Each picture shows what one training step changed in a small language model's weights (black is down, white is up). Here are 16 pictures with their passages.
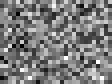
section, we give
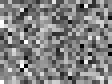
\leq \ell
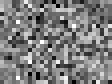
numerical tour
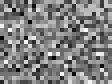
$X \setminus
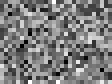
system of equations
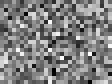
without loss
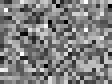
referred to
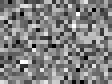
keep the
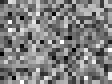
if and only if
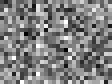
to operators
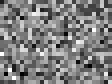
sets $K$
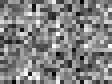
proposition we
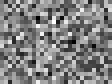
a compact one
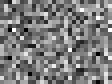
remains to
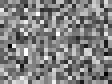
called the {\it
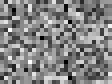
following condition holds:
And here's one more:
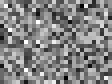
\rangle \
